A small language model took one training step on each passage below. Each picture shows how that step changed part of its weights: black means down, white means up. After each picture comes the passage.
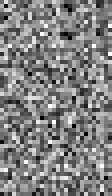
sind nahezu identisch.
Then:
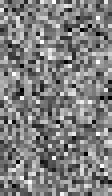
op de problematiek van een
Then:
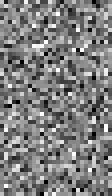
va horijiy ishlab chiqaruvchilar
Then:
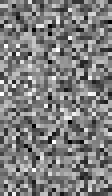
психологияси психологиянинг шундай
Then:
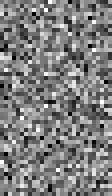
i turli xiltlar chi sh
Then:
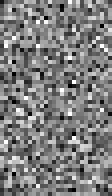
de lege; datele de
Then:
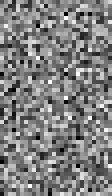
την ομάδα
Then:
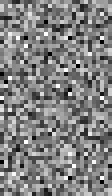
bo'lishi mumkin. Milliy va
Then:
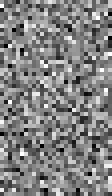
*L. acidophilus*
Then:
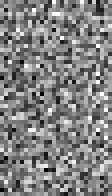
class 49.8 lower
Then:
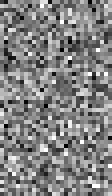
– Candidate of Psychological
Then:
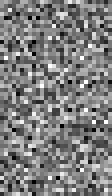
de această 13 Codul
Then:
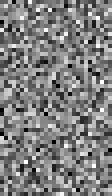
исследования, составили дети с
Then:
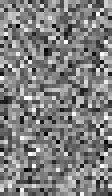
qaratilgan uzoq muddatli va
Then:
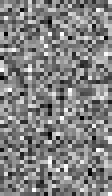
DE SOUSA MA 5 5
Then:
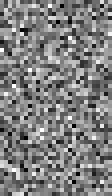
gapirar ekanmiz, dastlab
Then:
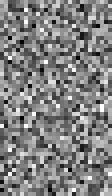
limitações na formação profissional. No
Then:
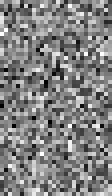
cultural differences, translation theory,
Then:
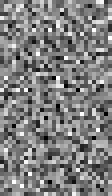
Rückgang in den bekannten
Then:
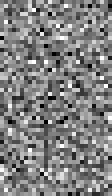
Lider-Projekte in ein
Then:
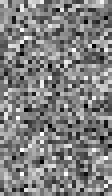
Kakhovka 3,30
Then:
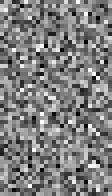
были одинаковы и
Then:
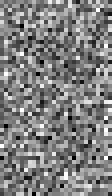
individual, guruhli, metodika,
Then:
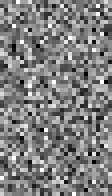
взаєморозуміння в
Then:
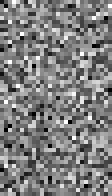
qilamiz[6]. Mazkur metodika quyidagi
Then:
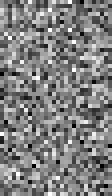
several other aspects can be
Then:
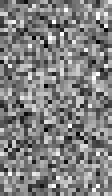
civică, educația pentru
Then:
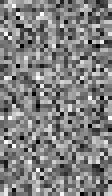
Помимо перечисленного,
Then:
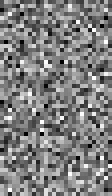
political, cultural-educational,
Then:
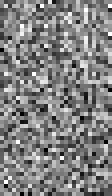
оцінюємо визначення О.
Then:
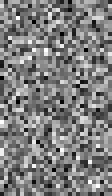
*Лобачева Е.
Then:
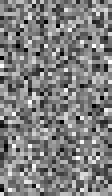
iloji boricha injektorli
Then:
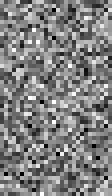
ekologik savodxonlik va madaniyat
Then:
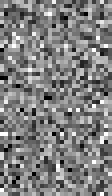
los resultados no serán los esperados
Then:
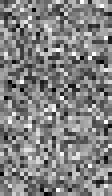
düşünceleri, görüşleri
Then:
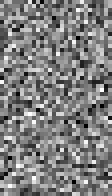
Экспериментал материални
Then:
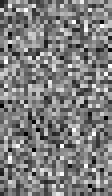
and economic life (Ukraine
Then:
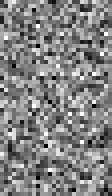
de Personas: Romina Pendino
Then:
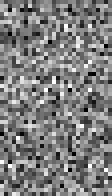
uma cefaleia secundária até
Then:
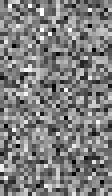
prévue par les textes
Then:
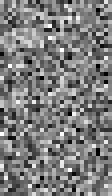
se o rochedo non estivese
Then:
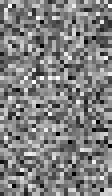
: Absence de l'espace
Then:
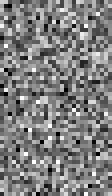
у билан боғлиқ ижтимоий
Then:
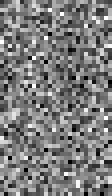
+ length: 2 6
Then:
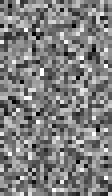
de una mujer hablando con
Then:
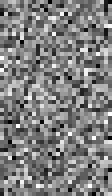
een goede leider voor
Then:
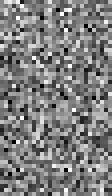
almashinuvlarga zamin
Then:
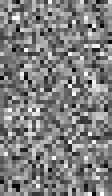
sekolah dinilai cukup
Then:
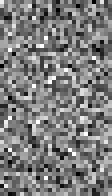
que aspectos mais abstratos
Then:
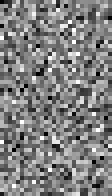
berupa top-down model tidak
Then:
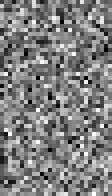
ini dari awal sampai
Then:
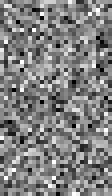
место в мировой
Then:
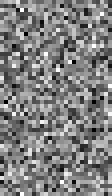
M. Naumburglarning
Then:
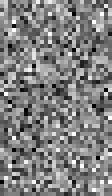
migratório traz vários problemas de
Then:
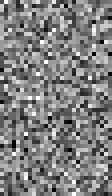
ahamiyati ilmiy-nazariy hamda amaliy jihatdan
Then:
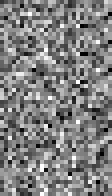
совет: Х.А.
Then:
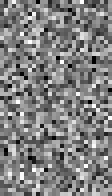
har qaysi insonning ekologik muammolarni yuzaga
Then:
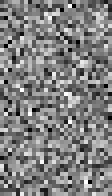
olib borildi. G. S.
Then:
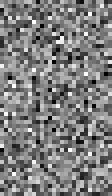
подвига превращался
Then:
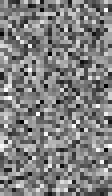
Sharqiy Turkistonning
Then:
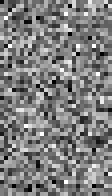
contrast și ajustare.
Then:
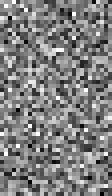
previsión de recursos en el tiempo o bien
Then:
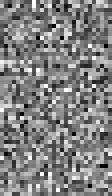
bilvosita buzilgan hujayra
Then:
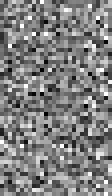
client-entreprise en
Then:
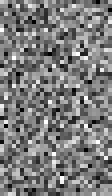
дней в группе сравнения.
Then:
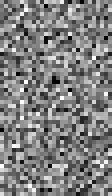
yetishtirishdagi hissasi 9,3
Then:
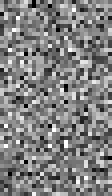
sadoqat bilan ajralib
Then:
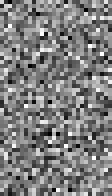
Abduganiyevich, Doctor of
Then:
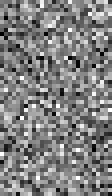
komt uiteindelijk tot de
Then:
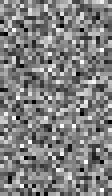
МЕСТО И РОЛЬ
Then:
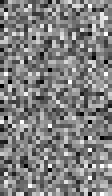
and the type of digital resources.
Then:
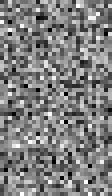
з партнерами для
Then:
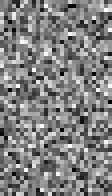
riormente, el 22 de mayo
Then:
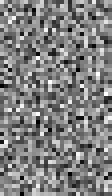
технологии, улучшающие
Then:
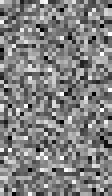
что как бы имитирует
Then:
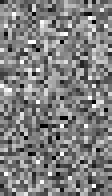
hosil qilishning negizini tashkil qiluvchi
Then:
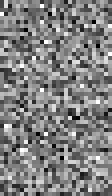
tercih edilerek farklı
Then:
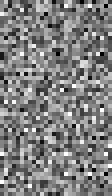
of its toxicology as the
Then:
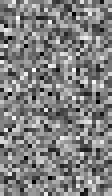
ВОСИТАЛАРИ ВА
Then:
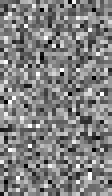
talabalarini qabul qiladi va buning sababini
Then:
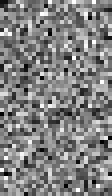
досліджують апаратні та
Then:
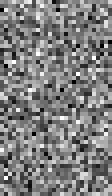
agua de tal magnitud que no
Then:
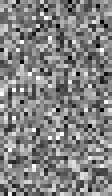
est appelé le focus
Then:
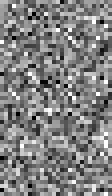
tindakan seorang dokter
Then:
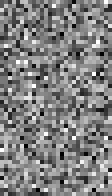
implique une mobilisation et une
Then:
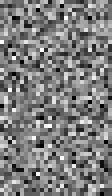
apresenta como forma de ocupação do espaço
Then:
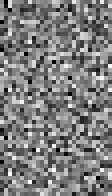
benefícios. Entre os
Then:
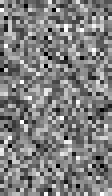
daily activities that students are
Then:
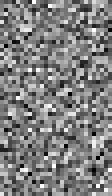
faollashuvga ijobiy ta'sir
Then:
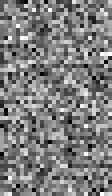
of matrix and its application
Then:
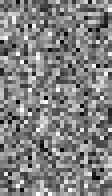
ko'plab mamlakatlarda (iqtisodiyoti
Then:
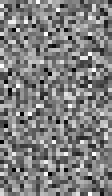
a execução dessas atividades. A
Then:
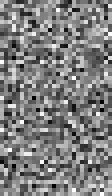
necessitam de estímulo
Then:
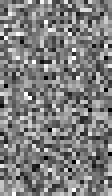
Gestão e Saúde tem missão
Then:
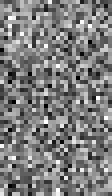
Вейденштадт №
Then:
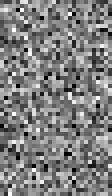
model? *Cambridge Journal of
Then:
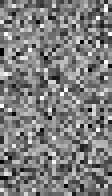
наркотиків виступають
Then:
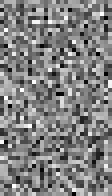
sinó que es rellança en una
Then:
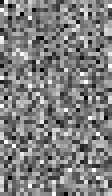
та ділової англійської
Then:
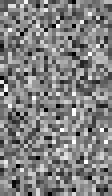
una serie de variables climáticas
